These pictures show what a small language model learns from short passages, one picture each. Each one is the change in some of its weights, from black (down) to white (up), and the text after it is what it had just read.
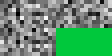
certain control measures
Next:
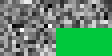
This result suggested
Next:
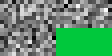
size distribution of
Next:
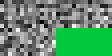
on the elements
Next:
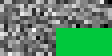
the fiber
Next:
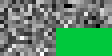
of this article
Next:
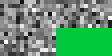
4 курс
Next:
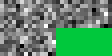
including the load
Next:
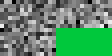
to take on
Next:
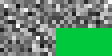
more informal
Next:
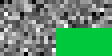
José en
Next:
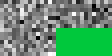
method is required
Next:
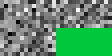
article delves
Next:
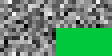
part of complex
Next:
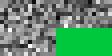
of their professional
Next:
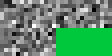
engagement and allow
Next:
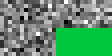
5 traz as
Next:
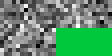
le tout
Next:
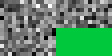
be approved
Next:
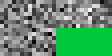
of all dataset
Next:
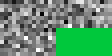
it is shown that
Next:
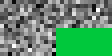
to provide an
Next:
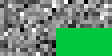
largest producer
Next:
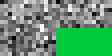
ocorrem na
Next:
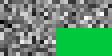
the British
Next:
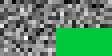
to finite
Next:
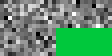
value is positive,
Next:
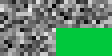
and the paper
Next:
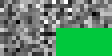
la maturité
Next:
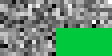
and Warren
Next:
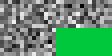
participants did not find
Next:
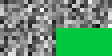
used technology of
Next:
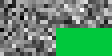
passant par la
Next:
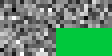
of metals,
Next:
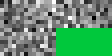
funcionamento dos
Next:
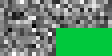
An Empirical
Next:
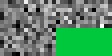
qilishning barcha
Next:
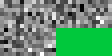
по видам
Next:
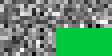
the characterization of
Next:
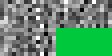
Although women are
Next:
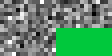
industry environment al
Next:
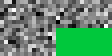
la sociedad
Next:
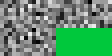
control of their
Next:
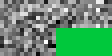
points. With
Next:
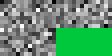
using interoperable
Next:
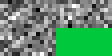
has opinion
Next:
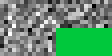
is almost
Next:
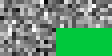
OF COVO
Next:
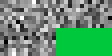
search of
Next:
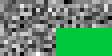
(i) the
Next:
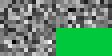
of constructing
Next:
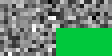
a preliminary
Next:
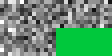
purpose of
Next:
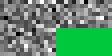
common in recent
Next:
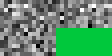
aplicação da
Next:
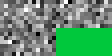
seria utilizada
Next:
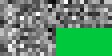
ilmiy metod
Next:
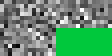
the market value of
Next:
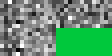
mortality risk
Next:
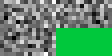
comments are
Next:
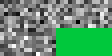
examine how the
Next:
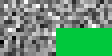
fundamentais na
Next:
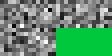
service catalog
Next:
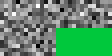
a cellular
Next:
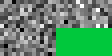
to significantly decrease
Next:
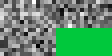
a method of
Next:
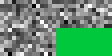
weight reduction of
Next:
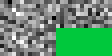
the experimental data
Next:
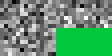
reduce the impact
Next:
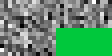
In addition, these
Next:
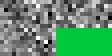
Con riesgo
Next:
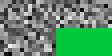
of images before
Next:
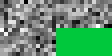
with computed
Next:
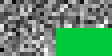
to the mark with
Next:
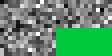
infants 4.
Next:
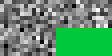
the decrease in
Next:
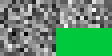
of organic
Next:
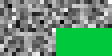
що така
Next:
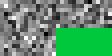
oral performance and
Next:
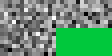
підхід як
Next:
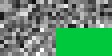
or can be
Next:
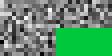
of political
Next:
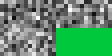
uma parcela
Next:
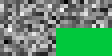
up and utilise
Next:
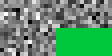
a function of the
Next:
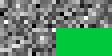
*Rev Bras
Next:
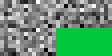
és ez
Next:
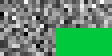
a treasure
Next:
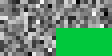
being shy,
